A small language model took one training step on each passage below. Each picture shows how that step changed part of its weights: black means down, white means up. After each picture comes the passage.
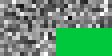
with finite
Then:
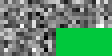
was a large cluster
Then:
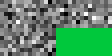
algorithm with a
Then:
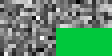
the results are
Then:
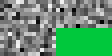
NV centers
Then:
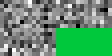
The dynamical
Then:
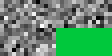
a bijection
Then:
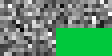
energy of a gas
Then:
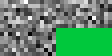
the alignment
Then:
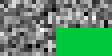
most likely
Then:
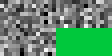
important -- it
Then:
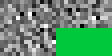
and spacing
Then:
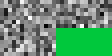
whole period.
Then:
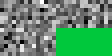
this plot,
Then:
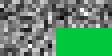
examples for
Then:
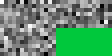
its limitations as
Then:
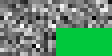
the graphical
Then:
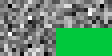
referred to
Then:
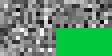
it will never
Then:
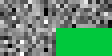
all the included
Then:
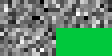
focus on the
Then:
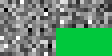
is important, because
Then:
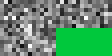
of the parent
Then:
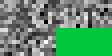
would be a
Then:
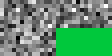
variant of the
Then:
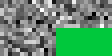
as speculated by
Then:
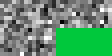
system provides a
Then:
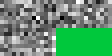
the FLM
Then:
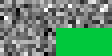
An exactly
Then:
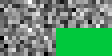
This is because for
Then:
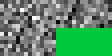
difference between different
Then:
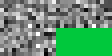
we need to
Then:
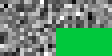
sections, we
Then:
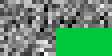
this specific
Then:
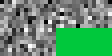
generate the noise
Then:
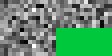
but they would be
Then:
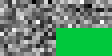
deal with a
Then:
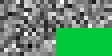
of open
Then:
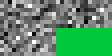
on various
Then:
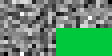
based on the
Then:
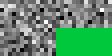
agree because:
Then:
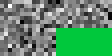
models. The
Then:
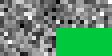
comparatively small
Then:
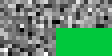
be added to
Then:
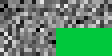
different publications
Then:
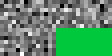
function and the
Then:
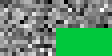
} The last
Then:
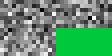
the transverse
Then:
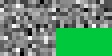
we considered the
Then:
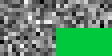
scalar similarity
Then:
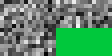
thermal average,
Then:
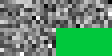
the equation of state
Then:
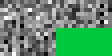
possible to define
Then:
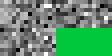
observables at
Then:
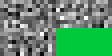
to use this to
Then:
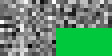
that at the
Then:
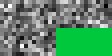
dependence can only
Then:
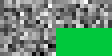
in probing the
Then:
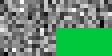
and cosmic
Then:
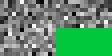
motion with
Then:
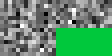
schematically shown
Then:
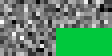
played by
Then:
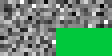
singlet term.
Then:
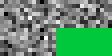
in $r$
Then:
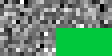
function of dark
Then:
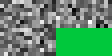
regime for
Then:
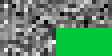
or contraction
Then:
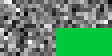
phase has been
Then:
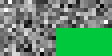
vector consists
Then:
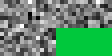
lies below the
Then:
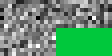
the extended
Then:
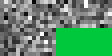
Weather point
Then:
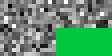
Metric &
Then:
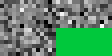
equal number of
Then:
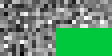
charge density,
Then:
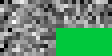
3 (Figure
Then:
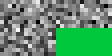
of refractive
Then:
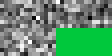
the full
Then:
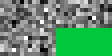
the top plot
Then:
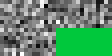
distance to the
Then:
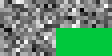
rotation has a
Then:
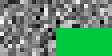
traced through
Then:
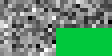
only one gas
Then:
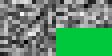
based on its
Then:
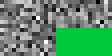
the interval
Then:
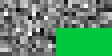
onto the
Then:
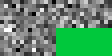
intensity is
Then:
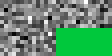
The motivation
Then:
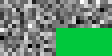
Table III.
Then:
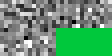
with physical and
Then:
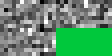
We demonstrate
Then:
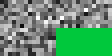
are to be
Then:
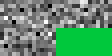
for fully
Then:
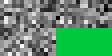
is invariant
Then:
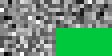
overcomes the
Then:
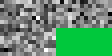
the features of
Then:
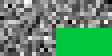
level for a single
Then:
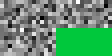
a solution with
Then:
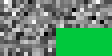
spins is
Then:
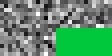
For these three
